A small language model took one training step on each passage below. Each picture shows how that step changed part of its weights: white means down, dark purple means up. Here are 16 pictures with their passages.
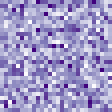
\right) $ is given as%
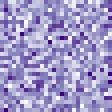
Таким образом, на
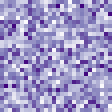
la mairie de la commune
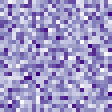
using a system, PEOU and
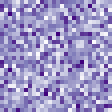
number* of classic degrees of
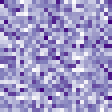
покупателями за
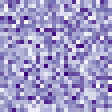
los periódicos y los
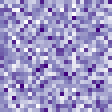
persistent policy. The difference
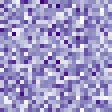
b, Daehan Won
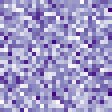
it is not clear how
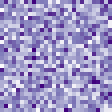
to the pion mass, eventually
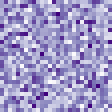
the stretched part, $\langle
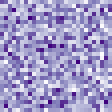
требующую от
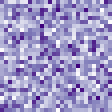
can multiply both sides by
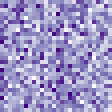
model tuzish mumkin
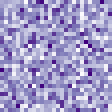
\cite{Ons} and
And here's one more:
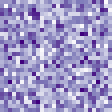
la génesis social, y
